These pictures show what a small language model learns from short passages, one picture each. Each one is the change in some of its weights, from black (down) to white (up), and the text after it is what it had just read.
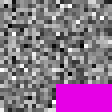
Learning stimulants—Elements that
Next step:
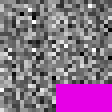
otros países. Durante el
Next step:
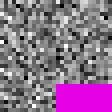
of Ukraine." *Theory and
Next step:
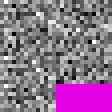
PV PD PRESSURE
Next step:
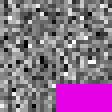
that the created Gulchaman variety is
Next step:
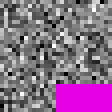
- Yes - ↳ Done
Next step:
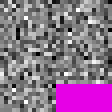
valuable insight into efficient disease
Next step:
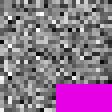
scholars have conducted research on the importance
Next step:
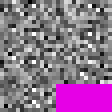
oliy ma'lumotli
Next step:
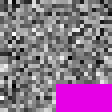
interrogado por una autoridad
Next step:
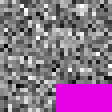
arba pajamų, ir
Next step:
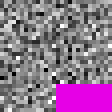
del conocimiento y la educación, ya
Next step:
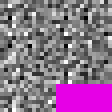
va xulq-atvorni
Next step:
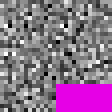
multiple co-morbidities complicates
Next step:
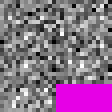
relationships between relevant variables, resulting in a more
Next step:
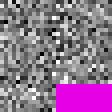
of the product. The ongoing transition
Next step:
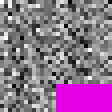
the patient's own body can be activated
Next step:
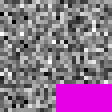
il donne une cause mécanique
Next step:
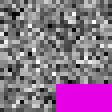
performed at the time of enrollment.
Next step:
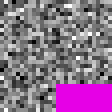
extracted each pixel color from
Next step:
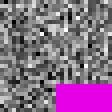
ocupan diferentes espacios. En el
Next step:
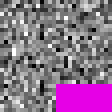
such as parent-child relationship.
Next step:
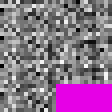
на английской языке
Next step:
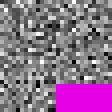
religion, is almost extinct and
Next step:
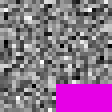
ҳамкорлигини кучайтириш
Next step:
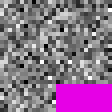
and a solid–solid synthesis were
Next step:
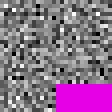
also increases by 0.791.
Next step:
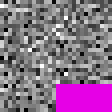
scientific institutions and local authorities to ensure
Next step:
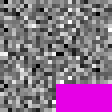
optimized gliclazide SR
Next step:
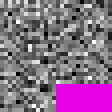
test has thus met the criterion for
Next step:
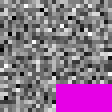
tables in elementary mathematics classes.
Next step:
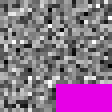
artificial intelligence model; copyright and related
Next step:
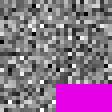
phrase, EPP – external projection
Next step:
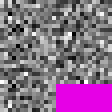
the testing equipment can make substantial
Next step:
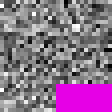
in time, coinciding and
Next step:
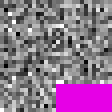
ifodalanish usullari.
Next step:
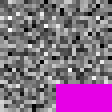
study was carried out by the method of energy
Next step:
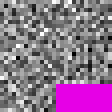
2. de Blois F. Al
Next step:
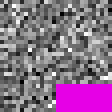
café de esta marca.
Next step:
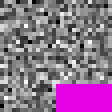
detection of 207nm.
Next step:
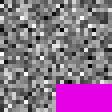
and breastfeeding women is not
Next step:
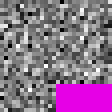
framework to assess the mean and variability of
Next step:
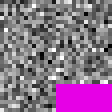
history courses. Keywords:
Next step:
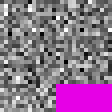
huge population (165 million,
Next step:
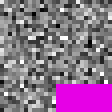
экологической культуры студентов»
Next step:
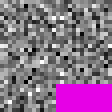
Sidibé et Thera
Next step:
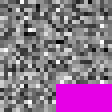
scheme. Resulting from experimental observations on
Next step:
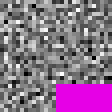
Vocational education and training in Europe,
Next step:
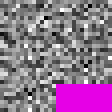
MAIN CAUSES OF
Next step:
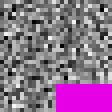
ajratish jarayonida kamroq
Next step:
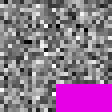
monitoring and comprehensive rehabilitation for these
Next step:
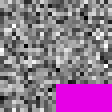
pokrovni usevi,
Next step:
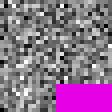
conclude that a steep and
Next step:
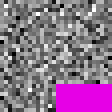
(geographical coordinates and mean
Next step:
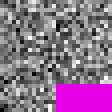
às características geográficas e
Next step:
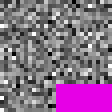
A'zamov Musurmon
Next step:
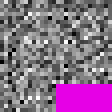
sie lebensnotwendige
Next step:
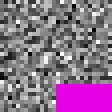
Mobility behaviours encompass the
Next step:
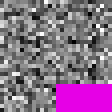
фойдаланган ҳолда
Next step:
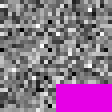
і молодих учених.
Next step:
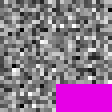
ва босқичли электр
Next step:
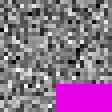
heat flux through the shell is constant
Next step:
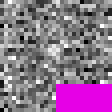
waste disposal procedures were followed frequently
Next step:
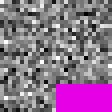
efficiency of 88% of the
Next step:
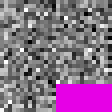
measures for prompt response, development and implementation
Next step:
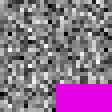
некоторых из них,
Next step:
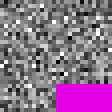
distribution}}{g \times \text{tract
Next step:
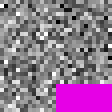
Sensing mechanisms, materials,
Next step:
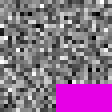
biodiesel era o diferencial de
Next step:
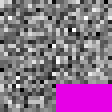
colonies of the species in
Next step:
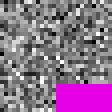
разработанный на основе методологии
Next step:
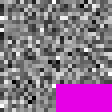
y al Cielo dirige
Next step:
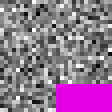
va aortaga o'tadi.
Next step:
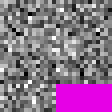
variables associated with the direction of each
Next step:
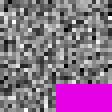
by parasitoid. According to
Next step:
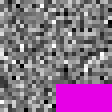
amor de Dios con gratitud
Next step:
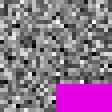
identified, dashboard designers
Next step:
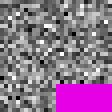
case study to assess the potential of
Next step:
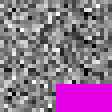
профессор, Ферганский
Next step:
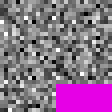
level or income? Method Participants An
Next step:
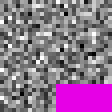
these four factors, the knowledge of the
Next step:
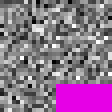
Increased Solar Generation
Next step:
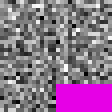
our members in Kansas for our
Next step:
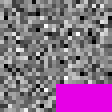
load, which is the amount of energy that
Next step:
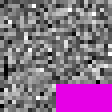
drove him to murder. To
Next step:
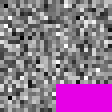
relate to the broader developments of European
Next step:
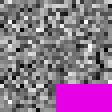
to birds is not expected due to
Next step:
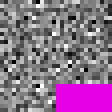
not in FETHI, women who
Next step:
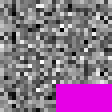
and infestations: Urinary tract
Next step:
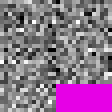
in teaching a subject, explaining them in
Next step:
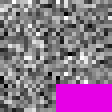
the hydrophobic property of
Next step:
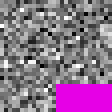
nearly one million deaths per year,
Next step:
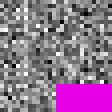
is not generalizable to the whole
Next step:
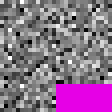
does not need a central coordinator and provides
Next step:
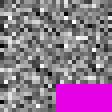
the presentation, they asked their
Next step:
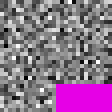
Rustamovich, R. A.
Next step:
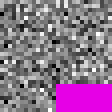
the learner. Implementation further
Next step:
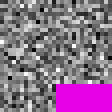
liberties involving ethnic or
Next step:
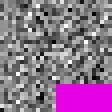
sequência, sugere que os
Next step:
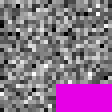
составляет $d = 18$
